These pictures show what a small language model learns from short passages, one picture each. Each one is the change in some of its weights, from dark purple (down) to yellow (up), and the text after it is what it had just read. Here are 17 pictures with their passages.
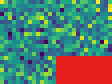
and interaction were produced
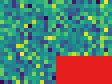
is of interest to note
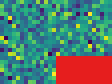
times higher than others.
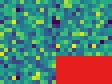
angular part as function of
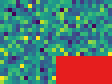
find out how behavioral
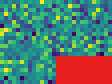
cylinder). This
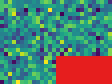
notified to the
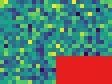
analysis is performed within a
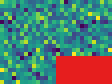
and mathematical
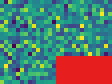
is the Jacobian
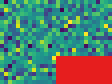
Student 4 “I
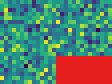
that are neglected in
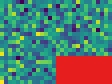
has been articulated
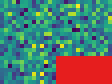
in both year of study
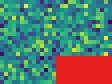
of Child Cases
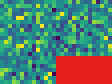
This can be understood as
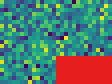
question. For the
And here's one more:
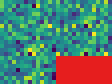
implementation of the process.
